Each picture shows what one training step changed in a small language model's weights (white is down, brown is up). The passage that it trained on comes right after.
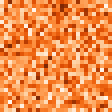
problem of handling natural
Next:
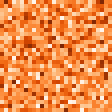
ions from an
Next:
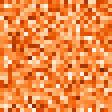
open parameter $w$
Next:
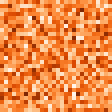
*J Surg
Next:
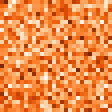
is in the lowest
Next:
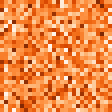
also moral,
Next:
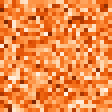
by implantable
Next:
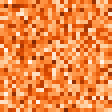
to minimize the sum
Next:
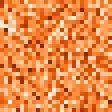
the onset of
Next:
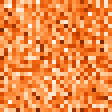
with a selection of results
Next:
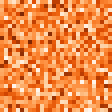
the transformation is the physical
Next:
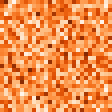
the lowest weight
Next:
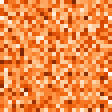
this situation,
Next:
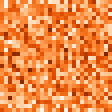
the causes and development
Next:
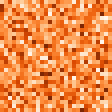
accountability throughout the
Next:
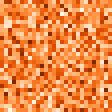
the groups. When the
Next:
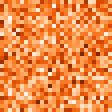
between adaptation and
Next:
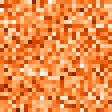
on other applications, and
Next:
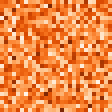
by modifying
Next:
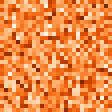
variance of one component
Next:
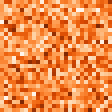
belonging to 32
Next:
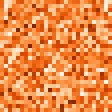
upper limit on the
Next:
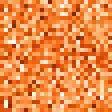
subjects. *Int
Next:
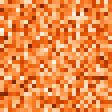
FBP; it
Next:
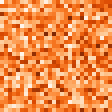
baseline model because
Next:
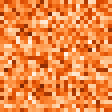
and threshold values to evaluate
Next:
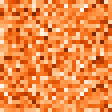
(mg L
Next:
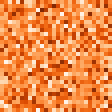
which open a way to
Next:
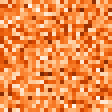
throughout the various
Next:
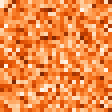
level. Human population
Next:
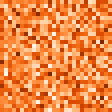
of data points, as
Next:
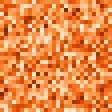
resources allocated to
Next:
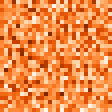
the data for small values
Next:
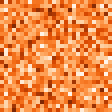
reports generated.
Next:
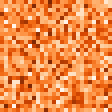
have also tested the
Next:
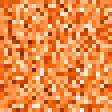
the electronic origin
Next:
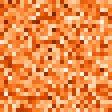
for the Assessment
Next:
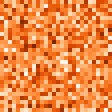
one dot marking
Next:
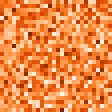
by research that found that
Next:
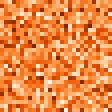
well as the existence
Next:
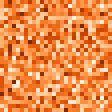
organizations from the
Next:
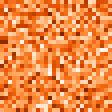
for Women and
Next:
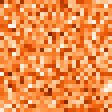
weakly or not significantly
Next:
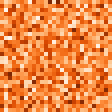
put, e.
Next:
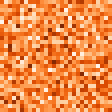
remained closed,
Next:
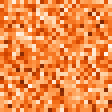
class activity that can develop
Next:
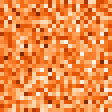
of digital tools and
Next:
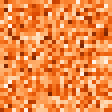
{\it For any
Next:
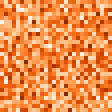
an individual who stands
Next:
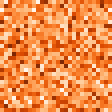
emission could appear like a
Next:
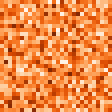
ejection link is
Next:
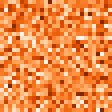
1-bit. Table
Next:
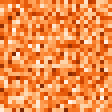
contributions from both the
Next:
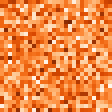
0$ cases. For
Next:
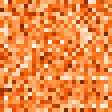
a minimum, according to
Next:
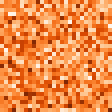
to the absence of
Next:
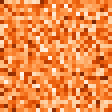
Switch with
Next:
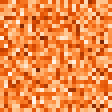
challenging part of language
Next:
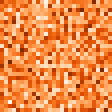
one of the most
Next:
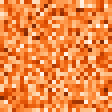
consent to participate
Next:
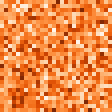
is intertwined
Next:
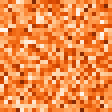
within cells [26].
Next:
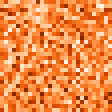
entire season.
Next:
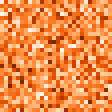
the paper on which this
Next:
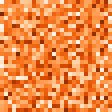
factor of nine for
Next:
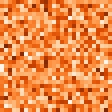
good model through model test
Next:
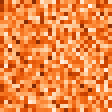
of a student.
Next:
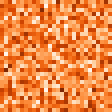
against them for the
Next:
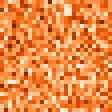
potential. Our results
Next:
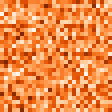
the following two hypotheses
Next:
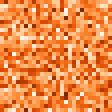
for bacterial
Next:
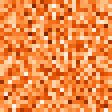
approximation for the form factor
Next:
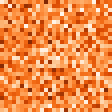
and when the local
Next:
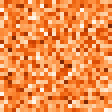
only substantial
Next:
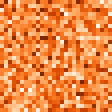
value. A value of
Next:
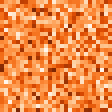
is the set of all
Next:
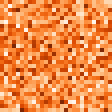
has approximately twice the
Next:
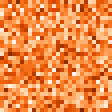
findings may serve as
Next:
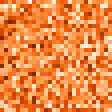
advisable to
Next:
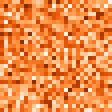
mode probes,
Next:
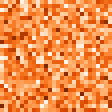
are extremely
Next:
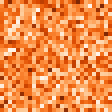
and Educational
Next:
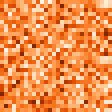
much more stable
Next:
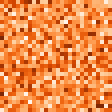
to have no significant effect
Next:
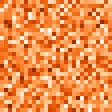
in massive galaxies can result
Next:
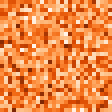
the storm center.
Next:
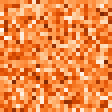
perspective originated
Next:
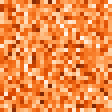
slurry. System
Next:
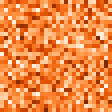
for active continents
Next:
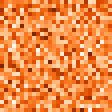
later period by the
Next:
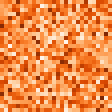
views of the
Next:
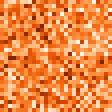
than the alpha value
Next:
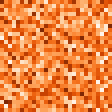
absorbed corresponded to
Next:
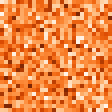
\neq v}
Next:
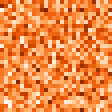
sum of the differences between
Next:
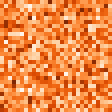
Aspirations All
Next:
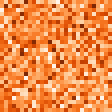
in mathematics.
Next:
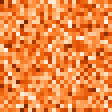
of a possible relationship to
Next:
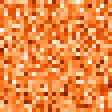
ESA science
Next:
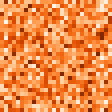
me. ³ I
